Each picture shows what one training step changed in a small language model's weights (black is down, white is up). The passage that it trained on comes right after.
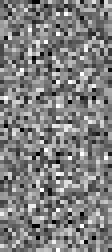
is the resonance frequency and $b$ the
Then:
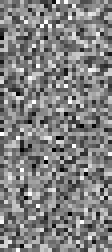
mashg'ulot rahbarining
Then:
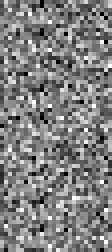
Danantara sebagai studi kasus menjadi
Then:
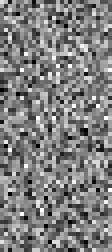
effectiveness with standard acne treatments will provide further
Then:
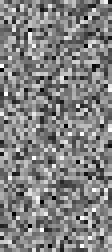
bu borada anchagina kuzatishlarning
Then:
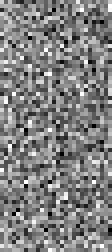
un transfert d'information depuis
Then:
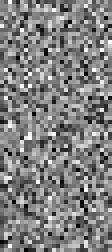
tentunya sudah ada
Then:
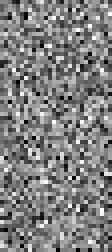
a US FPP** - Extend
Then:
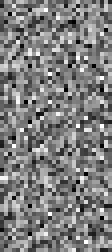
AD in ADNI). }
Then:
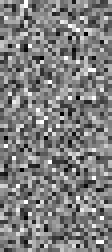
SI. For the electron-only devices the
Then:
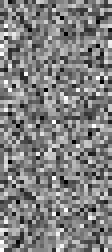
перспективи у створенні
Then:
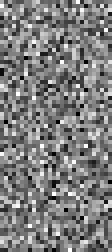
in the Czech Republic is the result of
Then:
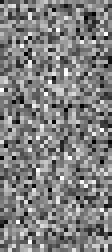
D configuration (m) & 43 - 1618
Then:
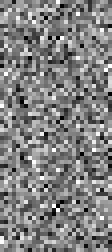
3.2 Number of Leaves of the
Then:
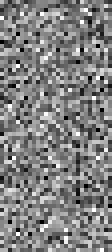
но и в профессиях с низкой
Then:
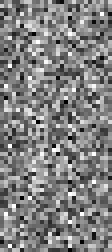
state of the emitted light provides a direct
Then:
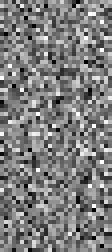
IDI-P5 revealed, “Since
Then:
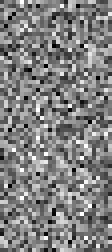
algorithms and simulated annealing. the study
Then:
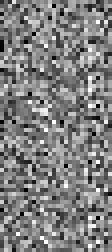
исследовательских кластеров и
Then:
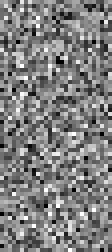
we checked a selected surface area for oxygen
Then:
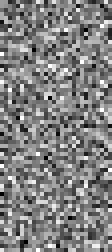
buccal films. - Drugs that
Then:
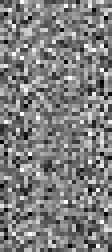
ҳужжатларнинг ўзаро
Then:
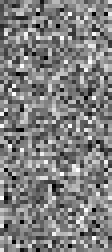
evakusiya qilish; ularni texnik
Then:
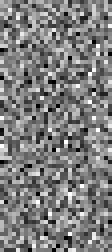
of the model for a flat cosmological model, as
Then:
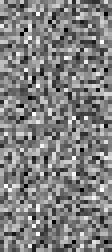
Signifiacnt Wave Height
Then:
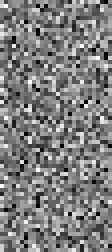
ethics committee during the period of
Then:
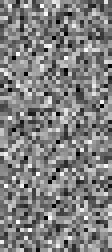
from 6.4 mg/l to
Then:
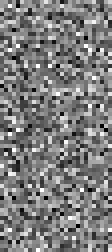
схемы. Существует 3
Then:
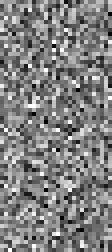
these outcomes likely only increases the chances of this
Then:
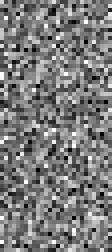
In terms of the node selection, we exclude
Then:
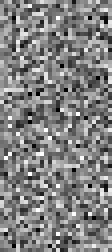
and – when applicable – on conservation actions
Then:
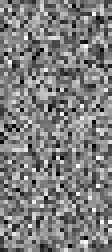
samples are shown. It is clear from the figure that
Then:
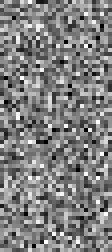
Namelijk het onderzoek
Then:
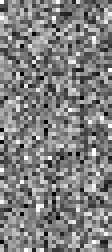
of the theorem holds. Then the
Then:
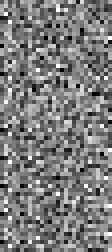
representação externa passa a ser definida
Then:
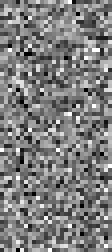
5.000 Mediana Superior a
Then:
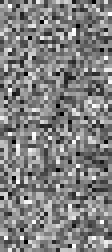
points.x[i] / N;
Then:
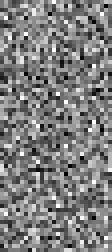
even to the extent that gravity can be turned
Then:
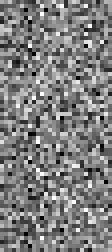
Heisenberg singled out in his original
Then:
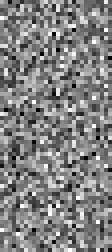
for many distributions such as a distribution whose sequence of
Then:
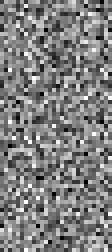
dan aplikasi ini dapat dijadikan
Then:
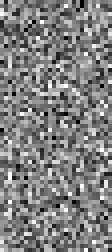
friendship dimension and job satisfaction
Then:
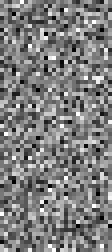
river port, considering optimized benefits and developmental
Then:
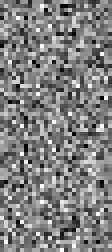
sobre el Seminario de Investigación
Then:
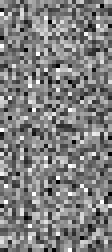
The reason for the improvement is the training of
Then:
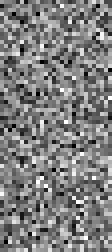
corporate governance pada bank umum
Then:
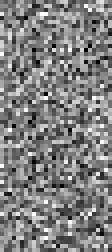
career paths. However, the study also
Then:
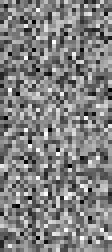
ROI center and then identify sources with a minimum detection
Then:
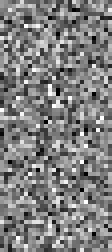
studied in quantum walks by incorporating various sources
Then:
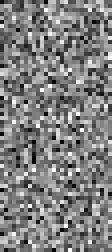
},$ the same for conjugate$.$
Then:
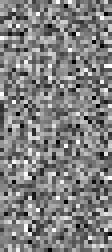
Pediatrii (Russian
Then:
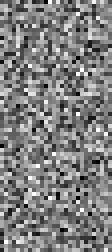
Erdahl87}. $N$ representability
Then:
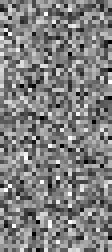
the longitudinal vector potential are combined together. The
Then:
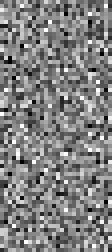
повернення додому насамперед
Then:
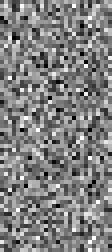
information, if a bug occurs in such
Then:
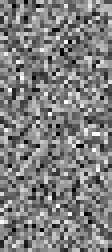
area and enhances dissolution rate.
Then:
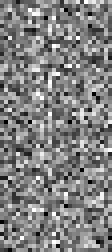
Full Window mode with the thin
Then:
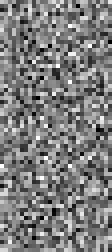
the exact transmission coefficients are known. In Section
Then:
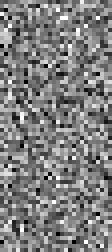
construir uma leitura transversal,
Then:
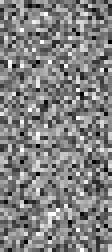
food and catering industry can impact the environment at
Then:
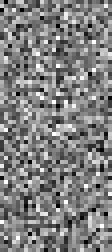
the preliminary data to be used in observing
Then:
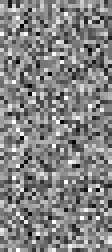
основа на много подробен
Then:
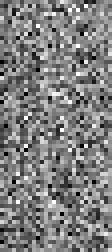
Scienceweb academic papers collection
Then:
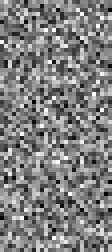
inflation pressure on the extremity triggers
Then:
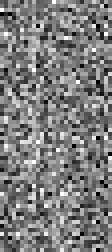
Mevadan oziqlanadigan
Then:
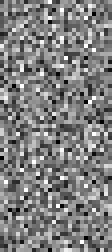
30, 60sec) After heating at
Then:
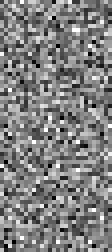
que no solo fortalece la conciencia
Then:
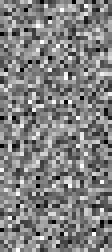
target surface on the platelet of a
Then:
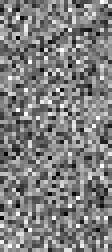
\cite{klts}). High temperatures here correspond to
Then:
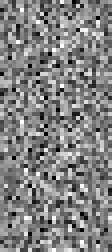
which leads to increased susceptibility to
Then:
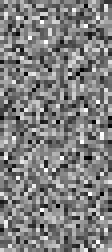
chiqish aynan rivojlanyotgan iqtisodiyot va
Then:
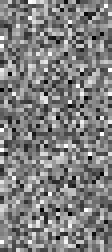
the Code of Ethics of the World
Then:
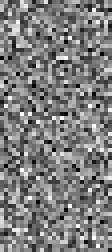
наголошується на необхідності
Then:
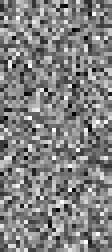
severely underestimated by this diagnostic
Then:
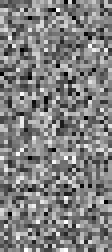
the best WC source for use in lowland
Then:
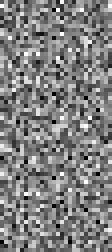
sich als dumm stellte,
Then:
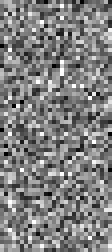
due anni dalla scoperta di
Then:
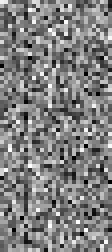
dentro do programa de trabalho e
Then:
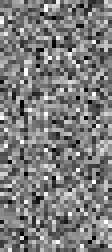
measures. For example, we obtain 20K correspondences
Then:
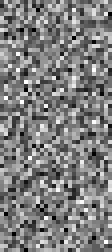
in education continuity in times of crises: the
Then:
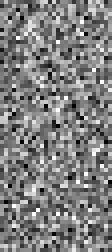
[53]. These two factors explained up to
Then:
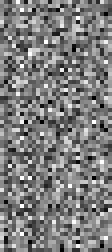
"Asynchronous Parallel Fuzzy
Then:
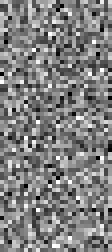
the association between BMI and fat mass
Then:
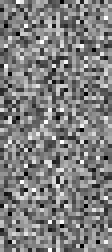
foaming agent on the hydro-mechanical
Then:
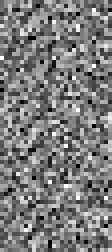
mechanical properties of these materials. {In terms of
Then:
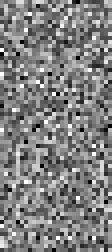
given SOC $\alpha$ and altering the
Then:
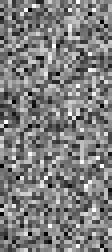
few hundred thousands operations, before
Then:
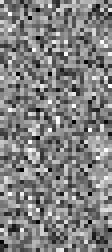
pesquisadores, como o Serviço de
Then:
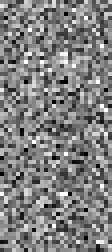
| | | Outlook Desktop
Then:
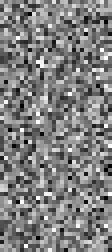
patient. Table I. Demographic data of
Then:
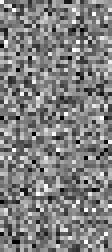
afección presentan una malabsorción
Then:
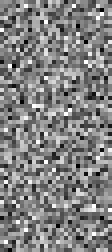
capacity i.e. 1.1 to
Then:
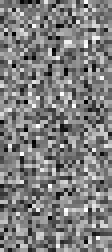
magnetization $\langle \sigma_i^z
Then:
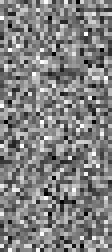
In a related study, Ayawine and
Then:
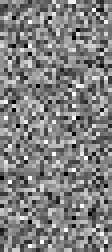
40 °C (una temperatura muy
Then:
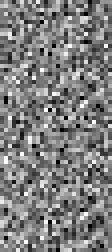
resistance. It is always expressed as the
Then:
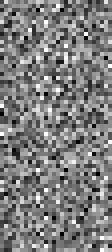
editing: All authors **Data availability
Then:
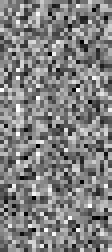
training and validation are set at ratios of
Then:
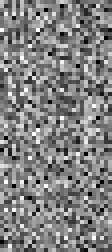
Ular bir necha yillar
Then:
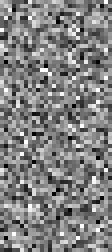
of the inner accretion disk. Nearly all
